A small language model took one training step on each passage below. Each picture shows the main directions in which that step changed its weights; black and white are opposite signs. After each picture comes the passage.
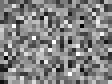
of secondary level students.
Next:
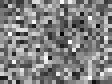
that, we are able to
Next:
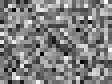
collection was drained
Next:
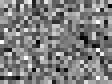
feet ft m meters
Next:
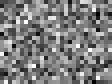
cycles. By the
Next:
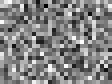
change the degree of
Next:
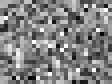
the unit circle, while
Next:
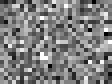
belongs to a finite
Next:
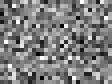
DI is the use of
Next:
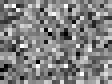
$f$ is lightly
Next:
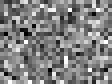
Digitalisation of
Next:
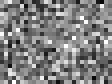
means of kinematic
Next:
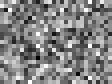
grown much more
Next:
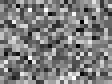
\varepsilon(v) dv
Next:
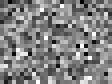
innovate, invent
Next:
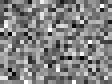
plantarum* at
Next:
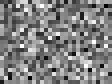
observations none of this would
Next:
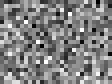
Indian Public
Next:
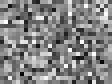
and inhomogeneous
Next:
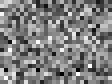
prior information on the
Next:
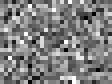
'various things a
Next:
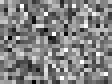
we focused on two
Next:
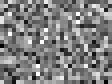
top of African and
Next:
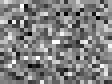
it was very positive to read
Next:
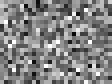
conditions were excluded from the
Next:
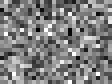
a very concise version
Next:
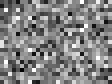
cause a relevant
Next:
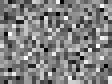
of using EMA for
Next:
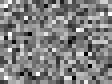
operators. The paper is
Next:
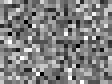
In field B, Res
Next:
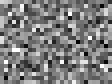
it. For the selection of
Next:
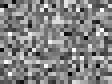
mostly by inciting
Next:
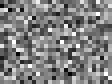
gamma distribution with scale
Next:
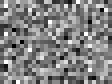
formal identity,
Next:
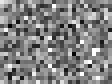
new initial $L_1$,
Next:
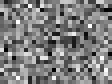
Distinguishing between
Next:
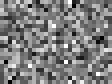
a zygomatic
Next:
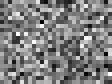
seed funding or
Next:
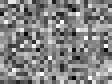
need to show that \[
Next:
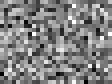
Owo where most of the
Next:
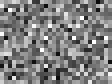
brine in an environmental
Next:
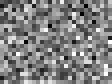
load $D^k$
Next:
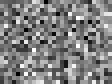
Z$ an isometric
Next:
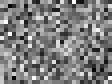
and richness in the study
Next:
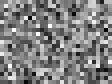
reduction of energy use for
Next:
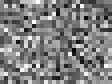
follows easily that the
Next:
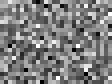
main result} of this paper,
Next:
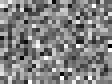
work in this paper and the
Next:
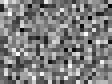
form (4-7) defined
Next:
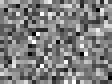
clear elbow but
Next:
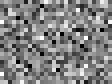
Local Government
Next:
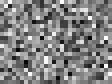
such that, for any two
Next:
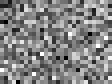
may already belong
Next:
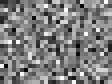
stochastic process.
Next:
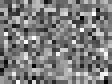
Q' . An estimate of
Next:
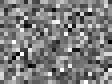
One study emphasized
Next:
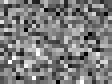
More importantly, they are
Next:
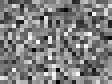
of a spatial relation on
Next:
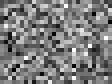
the lines but shows the
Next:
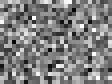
traffic safety and
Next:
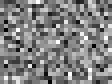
\end{align*} and we
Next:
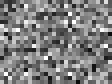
was able to prove, in
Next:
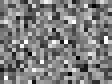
(assume $d$
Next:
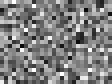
at the end of this section,
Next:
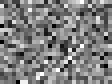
\ell \limits^ \circ
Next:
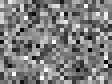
us construct a system of linear
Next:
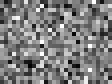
CAVs represented
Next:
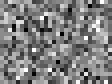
of governing equations in Section
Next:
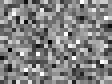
Since the above inequality holds
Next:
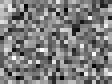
area, checks for
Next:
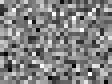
Creative Commons
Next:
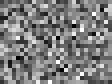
the American
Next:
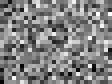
interpretation in terms of the
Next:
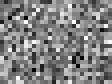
Commission Services)
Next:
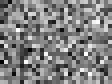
domain. The paper will only use
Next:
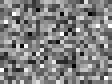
Z^d$ acts
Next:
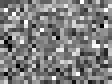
lines and the reaction
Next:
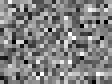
in $\Omega$. To best
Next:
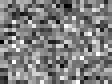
role analogous to
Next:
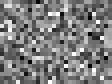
\mbox{ implies } s
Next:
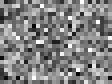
Another measure of the
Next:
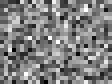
done in 3-dimensional
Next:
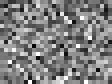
over the world shall
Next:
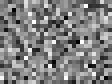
where $B_{\no}$ is
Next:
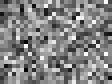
case $\lambda_k =
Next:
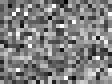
homes. The results show that
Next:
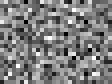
Gaussian. In
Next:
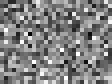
over into the yellow form
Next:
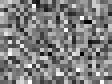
papers since the early
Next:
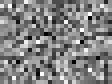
are called phonemes
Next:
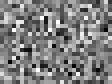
of subsets of the set
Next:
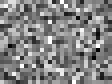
complete justification very
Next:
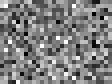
factors and conduct
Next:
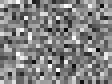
be highly reliable when
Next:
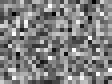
1, we also report the
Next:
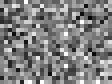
A domain $D$ is
